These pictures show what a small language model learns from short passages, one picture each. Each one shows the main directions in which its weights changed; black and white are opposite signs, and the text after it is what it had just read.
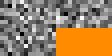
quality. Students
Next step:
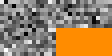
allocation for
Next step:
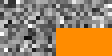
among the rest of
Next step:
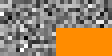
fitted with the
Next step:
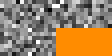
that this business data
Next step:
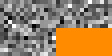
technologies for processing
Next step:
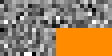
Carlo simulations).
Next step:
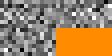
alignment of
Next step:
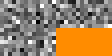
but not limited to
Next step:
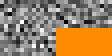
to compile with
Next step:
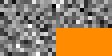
of the correlation
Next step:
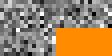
variation within the
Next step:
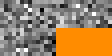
than last two
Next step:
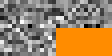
routines such
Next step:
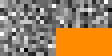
the US
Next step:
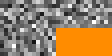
results and any other
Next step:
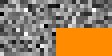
the heads
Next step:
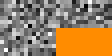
conformal group
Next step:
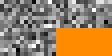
or eating.
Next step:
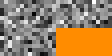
based approaches, the
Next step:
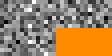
T1 signals).
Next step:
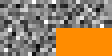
we are exploring
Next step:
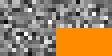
boat women under
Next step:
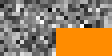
goals of this
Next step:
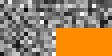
energy difference $\Delta
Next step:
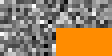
neutron density
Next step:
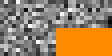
humans when we
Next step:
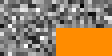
are for the
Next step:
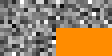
quarter wave
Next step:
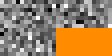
that the space
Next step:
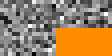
of cooperation is
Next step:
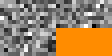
an associated author
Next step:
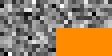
only the median
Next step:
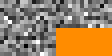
and results for
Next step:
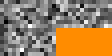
centre of the
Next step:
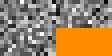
and 10 were
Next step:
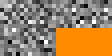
instruments on
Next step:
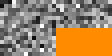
same, simple,
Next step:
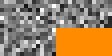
age, the
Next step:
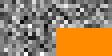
utilized in its
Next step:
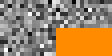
with eastern
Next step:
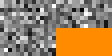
the prevalence
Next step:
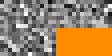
not measured aimed
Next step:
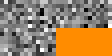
positive control sample while
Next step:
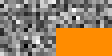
correspond to the
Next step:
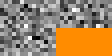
have provided their
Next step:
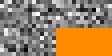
the interior and
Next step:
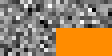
is partitioned
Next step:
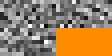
of valuable
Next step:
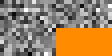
the length gauge,
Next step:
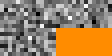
ribbon also
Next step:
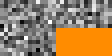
The notational details
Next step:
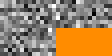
the incidence of
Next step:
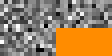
plane in figure
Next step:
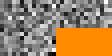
be solved in
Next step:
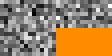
the paramagnetic
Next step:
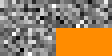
the Galaxy
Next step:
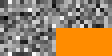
consequently the structure
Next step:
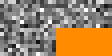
hair when
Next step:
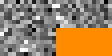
that a fraction of
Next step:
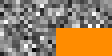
due to the presence
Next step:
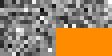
the source. We
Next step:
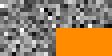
think about the
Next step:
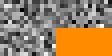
which is not
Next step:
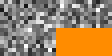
rapid and
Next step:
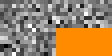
BP through
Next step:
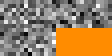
Science of Food
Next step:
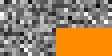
supposed to be
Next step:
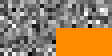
We emphasize that
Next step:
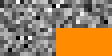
that any source of
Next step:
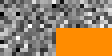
of small star
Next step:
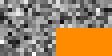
several impact captions
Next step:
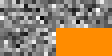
the interaction of
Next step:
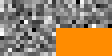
it's built
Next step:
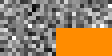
of pm
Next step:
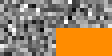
are considered static
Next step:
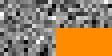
positioned at the
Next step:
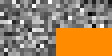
as potency
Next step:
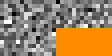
of reddened
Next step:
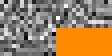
space and time to
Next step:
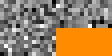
& \cdots &
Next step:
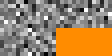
seesaw model
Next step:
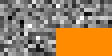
PCA with
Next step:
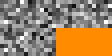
want to use
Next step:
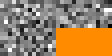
Allard F.,
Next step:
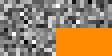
population in the event
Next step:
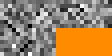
initiated in
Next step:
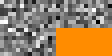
the very thin
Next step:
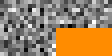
Figure 3. Fig
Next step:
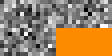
de campo
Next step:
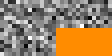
more likely to be
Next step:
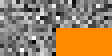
the spectral range of
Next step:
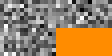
system and the
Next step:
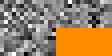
dynamics underlying a
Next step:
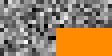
largest known samples
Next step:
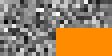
up and spin down
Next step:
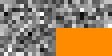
mass into the
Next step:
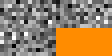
a role in both
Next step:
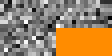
amount of charge
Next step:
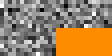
under the name
